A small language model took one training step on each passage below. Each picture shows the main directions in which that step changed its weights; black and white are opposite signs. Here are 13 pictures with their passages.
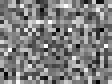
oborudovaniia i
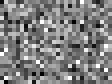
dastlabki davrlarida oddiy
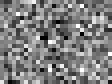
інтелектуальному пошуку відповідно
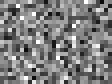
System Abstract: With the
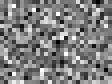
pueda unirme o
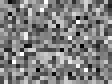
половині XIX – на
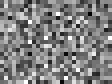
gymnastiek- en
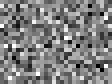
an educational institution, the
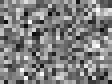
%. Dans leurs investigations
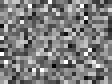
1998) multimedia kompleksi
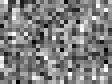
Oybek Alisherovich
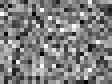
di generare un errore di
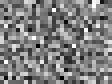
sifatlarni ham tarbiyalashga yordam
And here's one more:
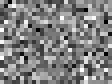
detectó el comportamiento
